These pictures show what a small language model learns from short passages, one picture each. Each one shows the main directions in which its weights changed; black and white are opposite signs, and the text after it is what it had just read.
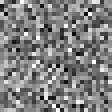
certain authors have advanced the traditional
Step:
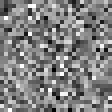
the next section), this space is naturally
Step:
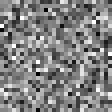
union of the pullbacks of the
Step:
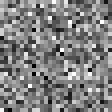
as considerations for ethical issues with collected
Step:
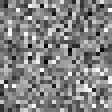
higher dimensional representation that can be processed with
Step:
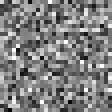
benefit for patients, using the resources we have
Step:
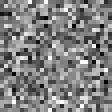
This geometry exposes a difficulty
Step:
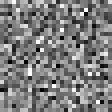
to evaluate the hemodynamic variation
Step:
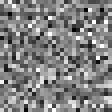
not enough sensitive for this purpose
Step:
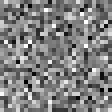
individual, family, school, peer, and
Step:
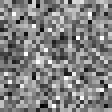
\uparrow \sigma $$ Here
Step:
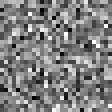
our findings underscore the computational
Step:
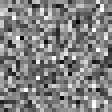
rational map $\Psi$ is an inverse of
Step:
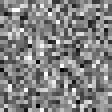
the billet was equal to that of the
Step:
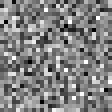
are $36$ cases, we find they are
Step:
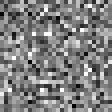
and ligaments, fascia
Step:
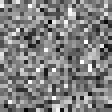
the fluid velocity and the position
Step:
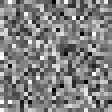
largest monotone topological minorant for
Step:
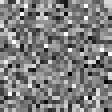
(Section~\ref {fc}) about
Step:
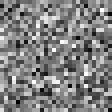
static load and moving load).
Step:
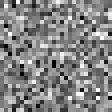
a consequence of a bound which follows from the
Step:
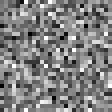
the type of soil, the way the
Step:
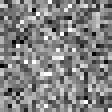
how they perform. They are more likely
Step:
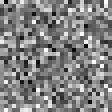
the process starting specifically from the
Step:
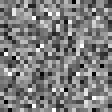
Limiting the outcome of international tort
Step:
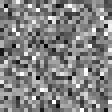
an additive braided
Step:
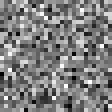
$C$ the competition matrix and
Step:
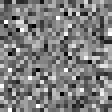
where $v(\cdot)$ is a
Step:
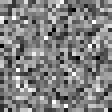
to the boundary. Recall that $F$
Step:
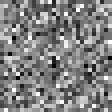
\Omega$ is said to be a
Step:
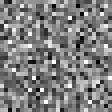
application. The coherence between planning
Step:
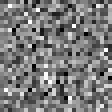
I did not see her again until
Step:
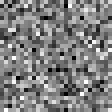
pottery styles and between different
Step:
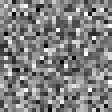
$E(F)\otimes\Q$ contains
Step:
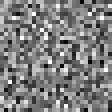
and $Z$ are separable and stable.
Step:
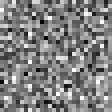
and Europe, especially in the field of
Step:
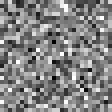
term "customization", described as
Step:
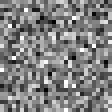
provides a natural phase angle reference as well
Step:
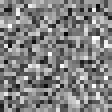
the reaction mass was added to
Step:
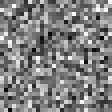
of no fault in the system,
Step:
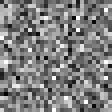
in databases comes into play.
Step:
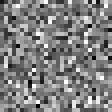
personnel marketing and improvement
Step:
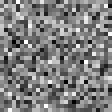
\approx \bbB\left(\bbF
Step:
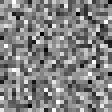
and Splitter [53] provided the
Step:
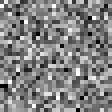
1485 hospitalized patients were
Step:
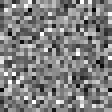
a carbon sink. To better understand
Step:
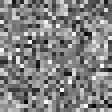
the product of the discrete topologies of
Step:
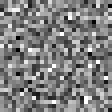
of mass $\mathbb{E}_N$ and
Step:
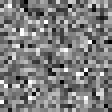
the wrist that require prompt and appropriate
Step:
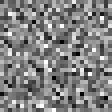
of research methods (qualitative and
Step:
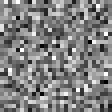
and novel situations, by presenting them
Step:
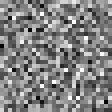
\no{\bf Definition $1.2$}
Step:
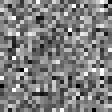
Rostov-on-D. :
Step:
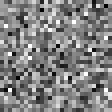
therapies or some combinations of
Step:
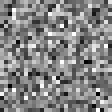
to one of the families in
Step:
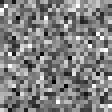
Strategic Narratives
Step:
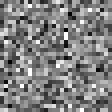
This Article: Dr. S.
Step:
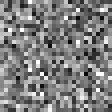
nonvolatile memory competitive
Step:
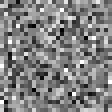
then $p$ must be very large. In
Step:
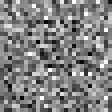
then check that $dF/dp =
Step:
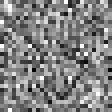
a branching process with random vertex
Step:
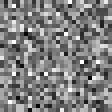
arranged in a circle as below,
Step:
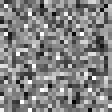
give the machine a big
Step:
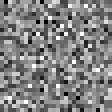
generation of computing technology. In order to
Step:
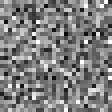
that there exists a finite dimensional,
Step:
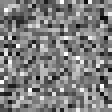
a close connection between explaining the meaning
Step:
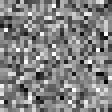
and complexities of next-generation
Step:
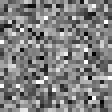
say how these fundamental and semistandard
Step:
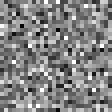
known unchanged pixel
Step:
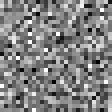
Resolution Mandatory Decimal /
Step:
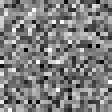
$f: X'\longrightarrow B$. Since
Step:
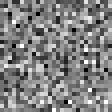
been added to these matrix materials as for
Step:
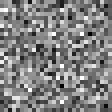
internal structure. The first is the internal
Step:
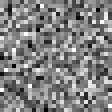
change the value of a yield strength by
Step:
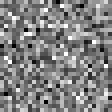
and $\Tc$ denote the collection of all
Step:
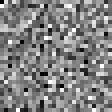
lemma, we are able to loosen up our
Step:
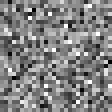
\end{align*} Again, being
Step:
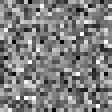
of bromine fixed. The results are
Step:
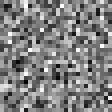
tourist for any budget.
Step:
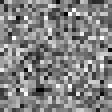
the proposed CBA-MCA.
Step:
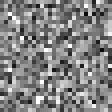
level of fundamental groups which sends a generator
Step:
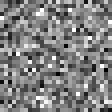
managers do their best to satisfy
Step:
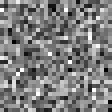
struggle with generalization beyond
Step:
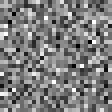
(a) and friction (b)
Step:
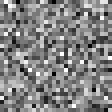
must also be made between off-target
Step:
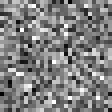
different figures. The idea that people
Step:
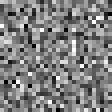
remunerated from within the place
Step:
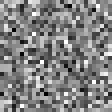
S$_2$} are classically consistent
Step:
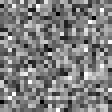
details for the physical interaction modalities and
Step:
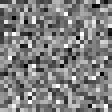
for all $\epsilon > 0$ there is a
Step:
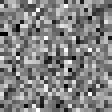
challenges in terms of their importance? You are
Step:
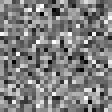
species of butterfly were recorded
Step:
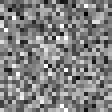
first order deformations of the tangent
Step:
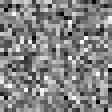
case of Minkowski Distance.
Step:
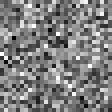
the middle of the trees. One
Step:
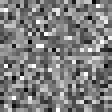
values on the two-dimensional Klein surface
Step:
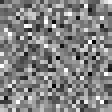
and (c) Medium 3;
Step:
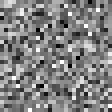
triggers for further actions to other
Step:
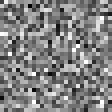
AA, Nadew K,
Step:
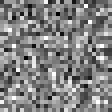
case of $\tau$-max form,
